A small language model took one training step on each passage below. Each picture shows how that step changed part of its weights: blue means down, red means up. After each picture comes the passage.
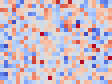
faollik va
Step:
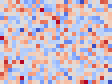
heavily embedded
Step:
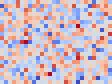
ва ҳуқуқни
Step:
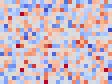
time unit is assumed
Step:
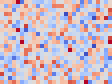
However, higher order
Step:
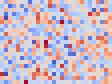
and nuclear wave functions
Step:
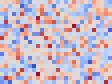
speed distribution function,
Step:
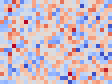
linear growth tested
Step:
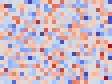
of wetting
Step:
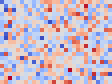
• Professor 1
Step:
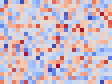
maps, we also
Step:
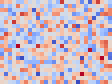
distribution map that
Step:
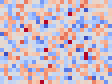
target works primarily
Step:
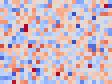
measure zero.
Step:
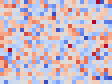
основных функций
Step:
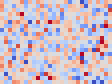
belong to
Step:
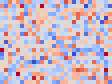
in an insulating
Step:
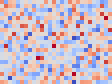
qilishga ham
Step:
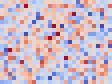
üres domainnel
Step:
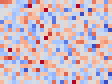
energy consumer
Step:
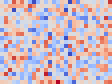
and SDDD
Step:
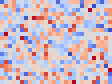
contribution (after
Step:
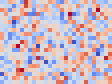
robots from their
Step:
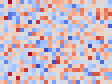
common practice. A
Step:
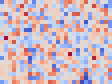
da sociedade
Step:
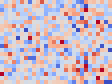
supporre che
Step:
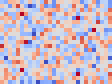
out as the
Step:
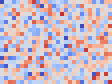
and M.
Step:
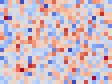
directly extracted from
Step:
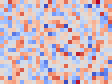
may significantly affect the
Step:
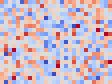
para la investigación
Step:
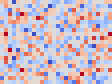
з навчального
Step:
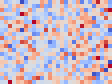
structure shows that the
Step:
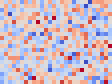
of sources detected in
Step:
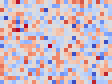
Here, we explore
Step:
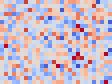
dejamos al
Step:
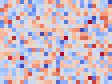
distribution of individual
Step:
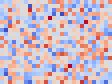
avoiding being
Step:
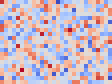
que se están
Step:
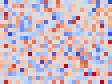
the size of a
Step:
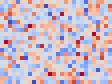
de junho
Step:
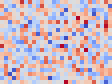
born to
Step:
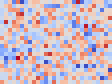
later use in these
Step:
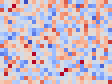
les mouvements
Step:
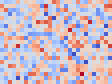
by stock
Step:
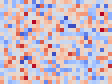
with different time
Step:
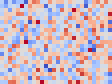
loss used to capture
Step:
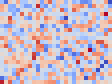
arrival rate is
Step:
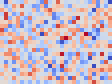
the free energy of
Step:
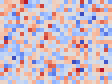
no llevan
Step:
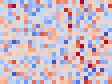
baseados em
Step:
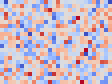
the scenario introducing
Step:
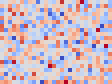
This also explains
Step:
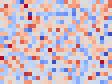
автором за
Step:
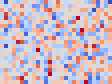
the phase, each
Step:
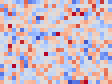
\and Amit
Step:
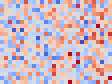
apresentados são
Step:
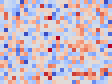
Now, we
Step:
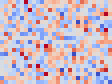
coronal hole
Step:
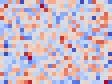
terms of a derivative
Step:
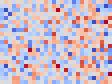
y con su
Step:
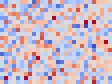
couplings come into
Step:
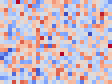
two angles. The
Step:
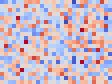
vista do
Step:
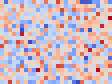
show the potential of
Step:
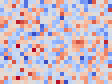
in both cases is
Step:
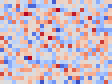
emerges as a
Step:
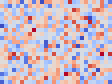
didaktik model
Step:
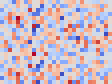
é uma como uma
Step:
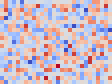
mass as defined
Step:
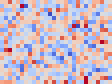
are four checks
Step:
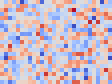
estimated rate is
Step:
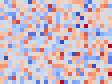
of the critical atom
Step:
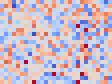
caracterizar o
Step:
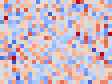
Nej, det
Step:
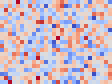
also satisfy our two
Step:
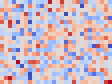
intrusion detection are
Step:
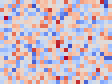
poetry. In
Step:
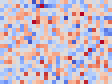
constraints in combination with
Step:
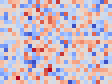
for in-plane
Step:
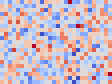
is given by the
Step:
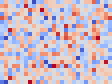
olgan holda
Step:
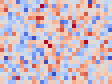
this placement
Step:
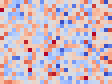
efectiva de
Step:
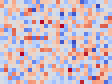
status of the
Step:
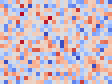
be anchored
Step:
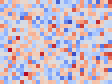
sesuai dengan
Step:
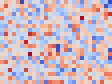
number of pixels
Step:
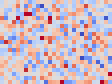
Institutes of
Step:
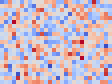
on arbitrary values in
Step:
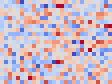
A}$. For many
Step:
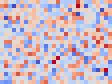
в групі
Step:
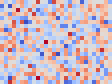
Inc., under
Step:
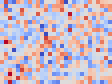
it is not always
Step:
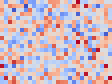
financial support
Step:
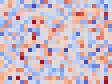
intention to
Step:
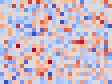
in breast
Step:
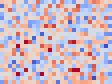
flakes was
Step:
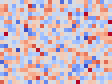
України з
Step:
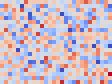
of pure Wino
